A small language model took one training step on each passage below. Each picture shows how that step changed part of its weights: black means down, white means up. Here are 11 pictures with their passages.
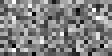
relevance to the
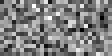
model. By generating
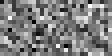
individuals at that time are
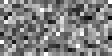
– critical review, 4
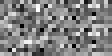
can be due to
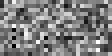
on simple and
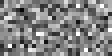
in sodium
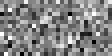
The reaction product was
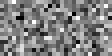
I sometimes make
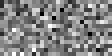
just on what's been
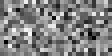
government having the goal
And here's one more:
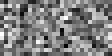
in Australia
